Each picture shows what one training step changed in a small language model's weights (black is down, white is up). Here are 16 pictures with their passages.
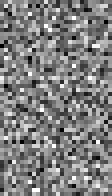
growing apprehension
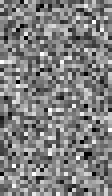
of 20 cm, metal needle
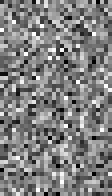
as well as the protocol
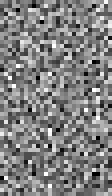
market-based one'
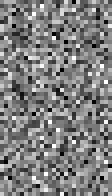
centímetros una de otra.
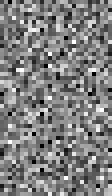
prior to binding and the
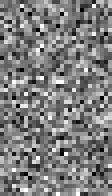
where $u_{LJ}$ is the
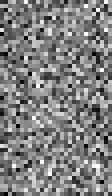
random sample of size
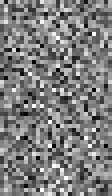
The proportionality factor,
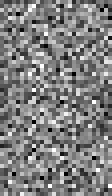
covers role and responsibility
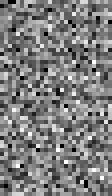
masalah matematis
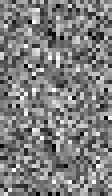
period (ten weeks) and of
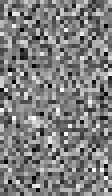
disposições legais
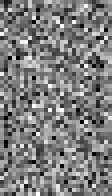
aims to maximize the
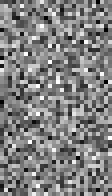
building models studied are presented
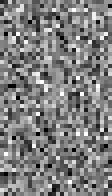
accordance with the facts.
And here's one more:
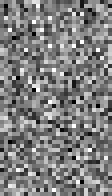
hereditary system.
